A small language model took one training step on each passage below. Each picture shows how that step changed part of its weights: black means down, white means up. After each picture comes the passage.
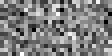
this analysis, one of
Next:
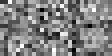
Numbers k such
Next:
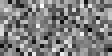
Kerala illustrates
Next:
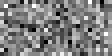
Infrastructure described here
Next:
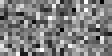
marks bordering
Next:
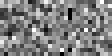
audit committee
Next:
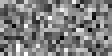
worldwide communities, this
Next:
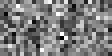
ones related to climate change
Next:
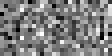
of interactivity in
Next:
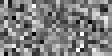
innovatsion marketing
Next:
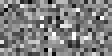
the incomplete
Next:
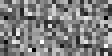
are based on the
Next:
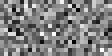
Khobar and 30
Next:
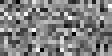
20 E-learning
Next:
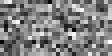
presence of convection
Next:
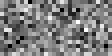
logic method with three
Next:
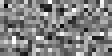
poisoning over
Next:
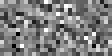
income source for 146
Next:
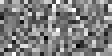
used in this research was
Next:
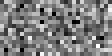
fair distribution of resources
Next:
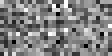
metrics generated by
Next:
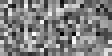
FAIR Data
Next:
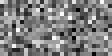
post-operatively by
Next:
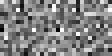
for age, gender
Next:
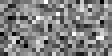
CDIO framework
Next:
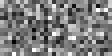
complete the iRAT
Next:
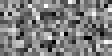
by Humanists
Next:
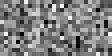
with such a sustainable
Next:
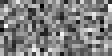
more ceramic
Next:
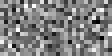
Key aspects include:
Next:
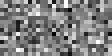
shows the plot for
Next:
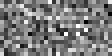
help promote speedy
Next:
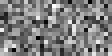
perceptions about the
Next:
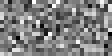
failed to remit
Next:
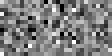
a population primarily
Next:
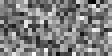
environmental regulations. At
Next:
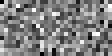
the earnings generated
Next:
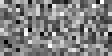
was obtained from all individual
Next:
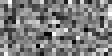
of suicide are
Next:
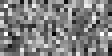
In the DSC
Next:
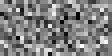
were included between 37
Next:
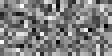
wastewater in agricultural
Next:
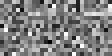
for the given system.
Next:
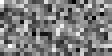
storage, handling and
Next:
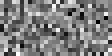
on. Machine
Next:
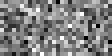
algorithm⁷⁶ for
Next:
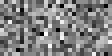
and at home,
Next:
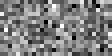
the overall site. Figure
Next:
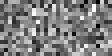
that when $N
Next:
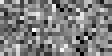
annotated with the
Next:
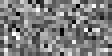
level. Then output of
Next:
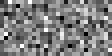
necessarily be representative
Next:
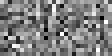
observed for driving too
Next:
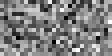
distinct mixtures of
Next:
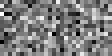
electricity by using
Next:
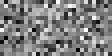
and operator,
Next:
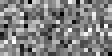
in rodents is
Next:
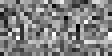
for perinatal
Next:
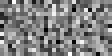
of health problems, including
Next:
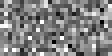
their alignment with
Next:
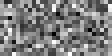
disappearance of
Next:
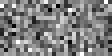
auth_id ==
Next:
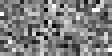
the Mediterranean
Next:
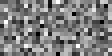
equal to 0; 1
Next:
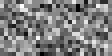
regeneration through
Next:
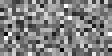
1.19 V results
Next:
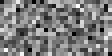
detection and it's the
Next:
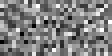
Since the 2010 joint
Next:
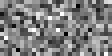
activities in lessons,
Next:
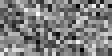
behavior. The action of
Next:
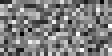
to be guaranteed
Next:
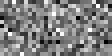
of the least importance was
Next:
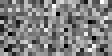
of 18 classified into
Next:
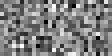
the mean renewable
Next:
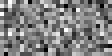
IFRS must
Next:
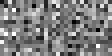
slot die head
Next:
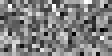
great precision that all
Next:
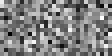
as it is responsible for
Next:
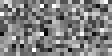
helpful advice he
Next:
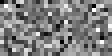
foam Cook:
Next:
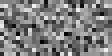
Therefore, from the
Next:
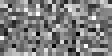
results. Table 1 also
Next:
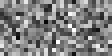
income level) of students
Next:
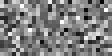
model has lower performance compared
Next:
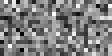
making of the virtual
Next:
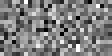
with standard cheek was
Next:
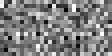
without and with cultural
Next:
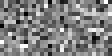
cooperative activities.
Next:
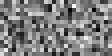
regarding marketing aspect
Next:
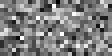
laboratory experiments as well
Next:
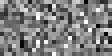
behavioral intentions
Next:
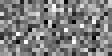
the military mission
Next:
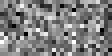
practices (30 min)
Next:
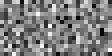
in stages 3 and
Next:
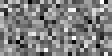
(DF) is
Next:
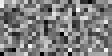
surface are found in many
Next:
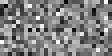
2 Erkek
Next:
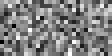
and vocational
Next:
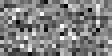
Designation of
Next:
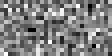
(p – value -
